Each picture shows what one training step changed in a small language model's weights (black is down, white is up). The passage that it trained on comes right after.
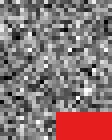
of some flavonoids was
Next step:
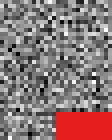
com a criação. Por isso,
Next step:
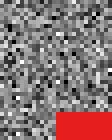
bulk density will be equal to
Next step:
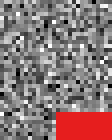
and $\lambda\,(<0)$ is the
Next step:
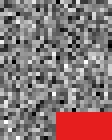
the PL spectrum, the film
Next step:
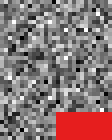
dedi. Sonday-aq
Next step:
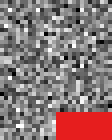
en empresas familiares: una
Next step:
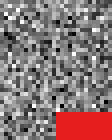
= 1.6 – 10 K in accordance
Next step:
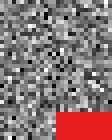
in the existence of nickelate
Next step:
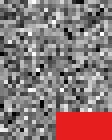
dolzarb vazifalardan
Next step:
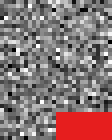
Also they will provide ideal
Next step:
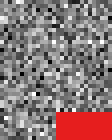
Усти ёпиғлиқ
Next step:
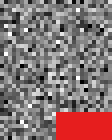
$t_{\FWHM}$. Lines in
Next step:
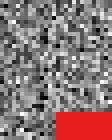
0.79$. We would see it
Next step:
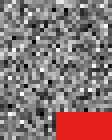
Revista Especializada en
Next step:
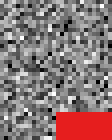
would only hold after summing
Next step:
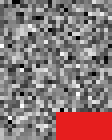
книги окно окна стол
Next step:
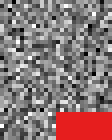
методы диагностики
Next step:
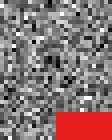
bahwa teori urutan
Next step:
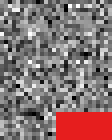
to predict risks, notably
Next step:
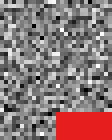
two species were in direct ecological
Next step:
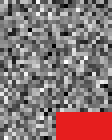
and momentum-dependent
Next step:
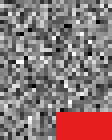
probability density function of the reaction range
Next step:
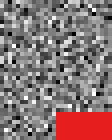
the 30 Information requests, we
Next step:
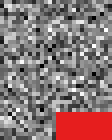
la relevancia que tienen las
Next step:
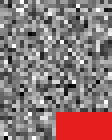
les touches du combiné
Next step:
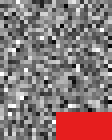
постановки балетних
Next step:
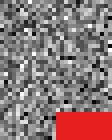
аль нь хэдий
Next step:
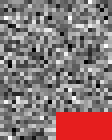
}\\ \hline \end{tabular}
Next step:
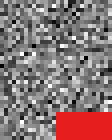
decay to $b$ quarks at the
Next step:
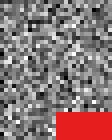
in spin period. Motivated by
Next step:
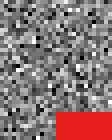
Ja un deutlich gesprochen
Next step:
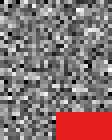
hace posible el fortalecimiento
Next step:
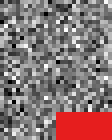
t}}{\gamma \tilde{G}\Delta
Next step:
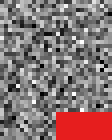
pembelajaran *motion
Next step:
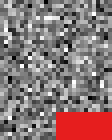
los criminales era generando una
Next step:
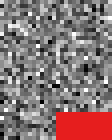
several physical measurements.
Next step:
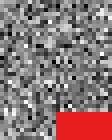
the anomalous ratio between measured
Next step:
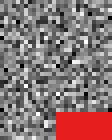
side to derive the secret
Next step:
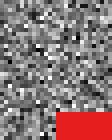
when $\beta_r$ are not known
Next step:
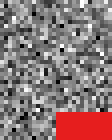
în vara anului 1936 nu
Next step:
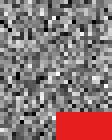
implies that $B$ is constant.
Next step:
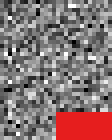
\ref{pos1} shows that the results
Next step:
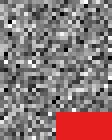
проведения дополнительных
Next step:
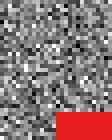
well as avoiding the potential false
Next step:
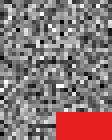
exhibited the same antenna
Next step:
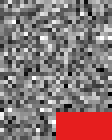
Tables~\ref{Table3} and
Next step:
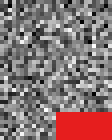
izvedla agencija, so
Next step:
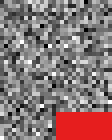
or hardware costs. In this
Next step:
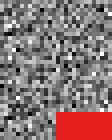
indicating that the shell layer is
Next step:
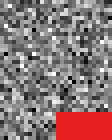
kuşkusuz bilginin
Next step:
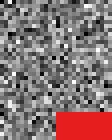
temperatures. Differently from
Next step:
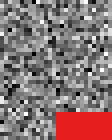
dahulu masih diolah
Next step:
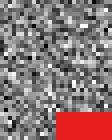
profesionales dispuestos a
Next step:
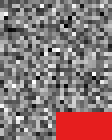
for assessing what should and
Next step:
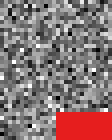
theories (TFT) for real
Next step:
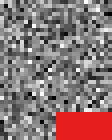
of new Brunswick
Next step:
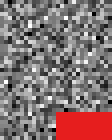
bus networks, or other train
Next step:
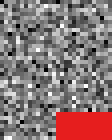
numerical simulation, but even very
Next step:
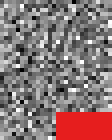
we filter spaxels to have both
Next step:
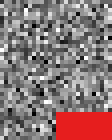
Gaussian distributions must be
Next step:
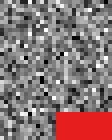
(Tabela 1). Tabela
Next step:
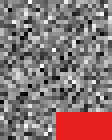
out-of-sample mean
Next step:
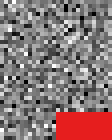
the professors and teachers of
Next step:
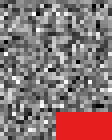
de-mixing matrix then has the structure
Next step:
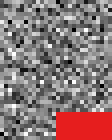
produção. Ribeiro,
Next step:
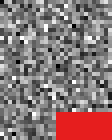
velocity and weak gravitational field
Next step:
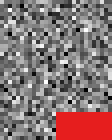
зачастую является
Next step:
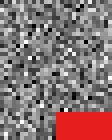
time-derivative corrections in the
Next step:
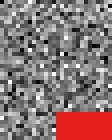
смак та танцювальні
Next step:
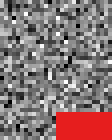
are ruled by a Hankel
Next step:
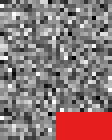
the European Regional
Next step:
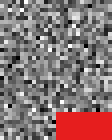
into dark matter haloes along
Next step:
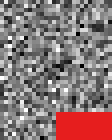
engineered ``reservoir''
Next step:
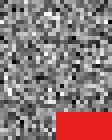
where the tilt correlation is
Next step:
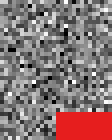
phonon term, which accounts for
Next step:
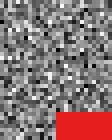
crianças, estes podem
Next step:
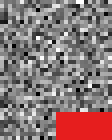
no se describe únicamente la
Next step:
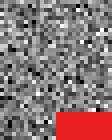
7. Imamova Shafolat
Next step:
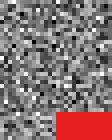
Os influenciadores são
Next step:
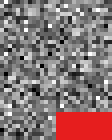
element that can be determined from $f,
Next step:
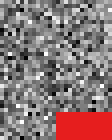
\begin{equation} R_{E}\left(
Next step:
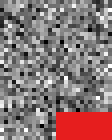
on equations (\ref{eqn3}),
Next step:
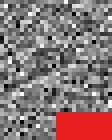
production calculated in Ref.
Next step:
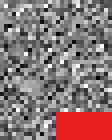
propias de las estribaciones de
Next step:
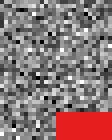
for analytical tractability, we
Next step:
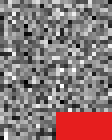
arise in the process of implementing this
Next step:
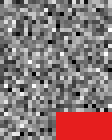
to be trained in order to perform some required
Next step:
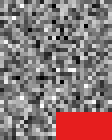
global properties of the final
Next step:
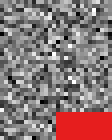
prolongado oriundo da
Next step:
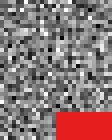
and perturbation theory are problematic for
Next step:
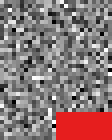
Каламбур является
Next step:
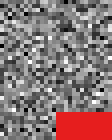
to support its irreversibility;
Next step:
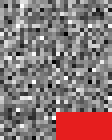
волос, ухудшение
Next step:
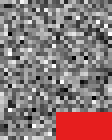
y, c) cumplimiento de
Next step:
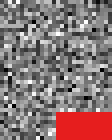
ini misalnya ketakutan
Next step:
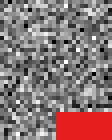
anharmonicity of the
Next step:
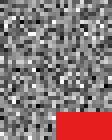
a Brownian particle to move from
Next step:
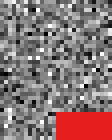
\ac{bs} with known
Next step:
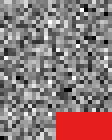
power of the (seasonal)
